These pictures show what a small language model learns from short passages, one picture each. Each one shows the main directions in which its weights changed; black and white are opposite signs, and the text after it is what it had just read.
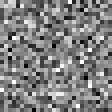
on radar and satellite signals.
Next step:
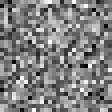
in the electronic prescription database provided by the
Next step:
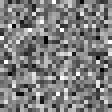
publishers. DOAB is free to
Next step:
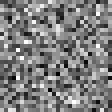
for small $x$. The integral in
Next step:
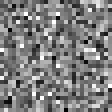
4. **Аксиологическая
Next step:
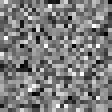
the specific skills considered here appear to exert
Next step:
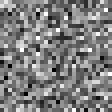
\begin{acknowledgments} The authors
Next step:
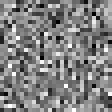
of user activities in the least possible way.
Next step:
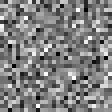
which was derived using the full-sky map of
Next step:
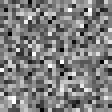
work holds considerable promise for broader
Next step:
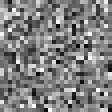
and Alberto Ropert Pol for
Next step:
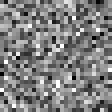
so'zlar: *Pedagogik
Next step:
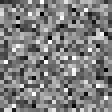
Santos CALDAS;
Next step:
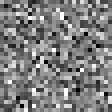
WP8 leader will be held in
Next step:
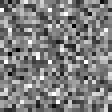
individuos, ocho de ellos (dos
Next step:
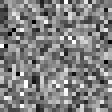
Amadi *et al.* (2024) confirm
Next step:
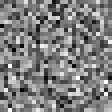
well. During those years mosques
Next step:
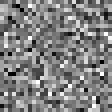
As special components in the DTI scan are relatively
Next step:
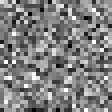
chiral symmetry signature is still present. As
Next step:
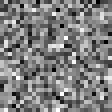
da violência e do sofrimento
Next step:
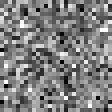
research direction therefore could be to identify underlying genes or
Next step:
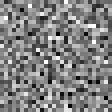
It has been suggested that 12% or more of
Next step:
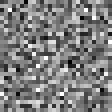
jihatdan tabiatga munosabat
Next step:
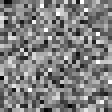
Ayrıca yaşlı
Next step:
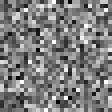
\begin{equation} {\Lambda \over 8
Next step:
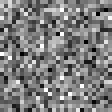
using the mean squared error (MSE).
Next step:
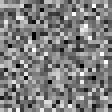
идти скорее о
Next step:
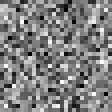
The Bloom cell line is the
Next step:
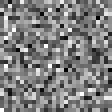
atoms, respectively, is related to
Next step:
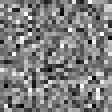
to achieve the tradeoff between data rate and communication
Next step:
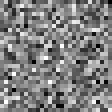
Various automated ML based computational
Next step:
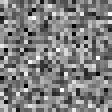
learning resources are scarce. Yang et
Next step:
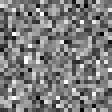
are used as well, the number of
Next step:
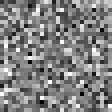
in parallel for evenly spaced
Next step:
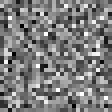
was employed for the study, with the researcher developed
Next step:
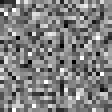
by plant breeding to increase amylose
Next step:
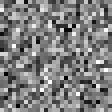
Students of Modibbo Adama University
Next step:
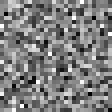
хил бўлган. Мулк
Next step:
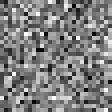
only a single subcircuit and places it
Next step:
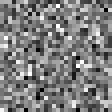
In the next section we compare the results obtained for
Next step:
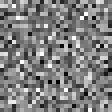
3. Диаграмма
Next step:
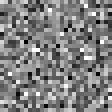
architecture. Free space optical (FSO)
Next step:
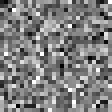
cause the problems; therefore, acting in the
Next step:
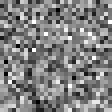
Podlasia (PLEWA i
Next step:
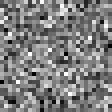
las aceitunas, mientras
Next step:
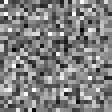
it quite difficult to be modeled through traditional
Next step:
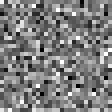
shielded metal arc welding,
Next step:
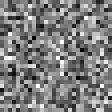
elektron identifikatsiya tizimini
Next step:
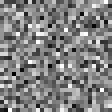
energy occurs in the denominator of the transition
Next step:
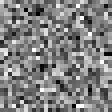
the effects of heavy-quark masses based
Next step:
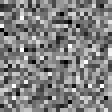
d. Respondent Data Based on
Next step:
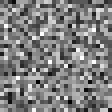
the islanders than to mainland
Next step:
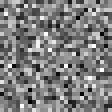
mais utilizada em sala de aula a
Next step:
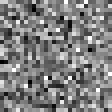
neutron stars and black holes after the
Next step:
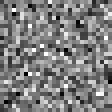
distinction between high and low factuality
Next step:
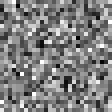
size of 100 pycnidia and
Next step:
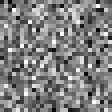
going on between the stocks and little
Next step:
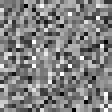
va umumiy atamalar" O'zbekiston
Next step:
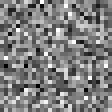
last step let us consider again the signature of
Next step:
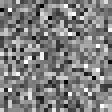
cold weapons by rubbing
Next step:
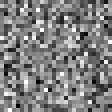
are required to get better insights into the
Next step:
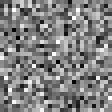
by switching and retrapping currents
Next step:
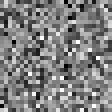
equation is just the equality of mean
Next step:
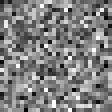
in the $ab$-plane. Below
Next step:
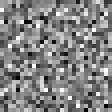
Anushirvoni Odil davrida
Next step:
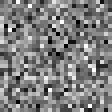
unit dispersion (consistent with the uncertainties
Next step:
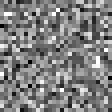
sektorini rivojlantirish bo‘yicha amaliy
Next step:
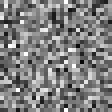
from the concavity of the CR
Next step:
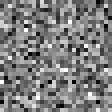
a diluted biofertilizer solution with
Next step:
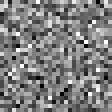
the hydrofoil (figure 7b). We
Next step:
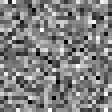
channel. Furthermore, we propose a channel network to
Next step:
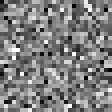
fungi which is in accordance with our
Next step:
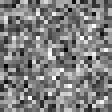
is a non-material resource that
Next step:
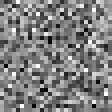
the study population are summarized in Table 1.
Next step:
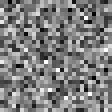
of a full acoustic DR with
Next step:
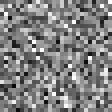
donor star surface not many other regions in the
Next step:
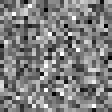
во исполнение Указа
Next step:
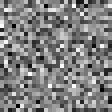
Özcan, Şener ve
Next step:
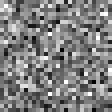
N N N L N L L N N N
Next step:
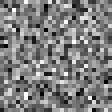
have a chance to vote main
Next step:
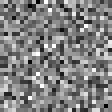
Figure 4. NMR ¹H spectra of
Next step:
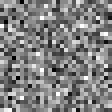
non-Nigerian guests, meaning
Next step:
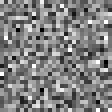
texnologiyalari [3]. Bu yondashuvlar
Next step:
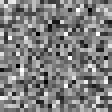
between 2016 and 2023 to map key themes and
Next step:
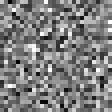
New York: Longman. 2.
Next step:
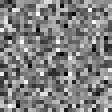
of the university in the minds of
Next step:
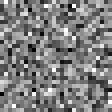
group countries. *Economics and
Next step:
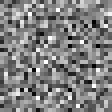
time of occurrence of convective
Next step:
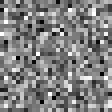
with a range of active swimming
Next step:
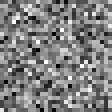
extremely low mass (ELM) white
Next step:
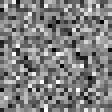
pertumbuhan rata-rata
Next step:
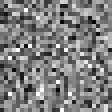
ether. The base obtained on evaporation of
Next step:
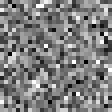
value of the fuel, enhancing its
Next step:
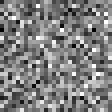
decay is an effective approach for studying singly
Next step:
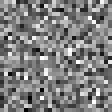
experience was 16.8 years and understood
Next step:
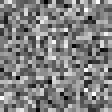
education. AIM: the primary goal of the
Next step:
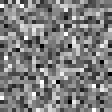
инновационная технология, расходы,
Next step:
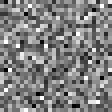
identify novel correlations between genetic codes or
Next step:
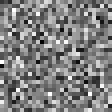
as the best genre, but only to
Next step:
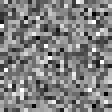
Services) between legal provisions, case
